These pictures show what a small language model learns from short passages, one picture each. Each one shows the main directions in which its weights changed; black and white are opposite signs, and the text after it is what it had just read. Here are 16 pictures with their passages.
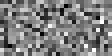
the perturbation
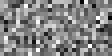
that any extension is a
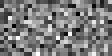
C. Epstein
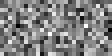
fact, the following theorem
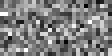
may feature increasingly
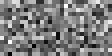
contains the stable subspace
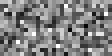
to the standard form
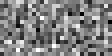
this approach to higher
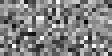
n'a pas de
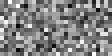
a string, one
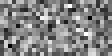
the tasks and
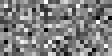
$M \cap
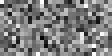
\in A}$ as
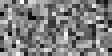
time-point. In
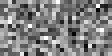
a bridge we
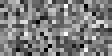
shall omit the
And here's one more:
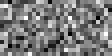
by the formula $\tilde
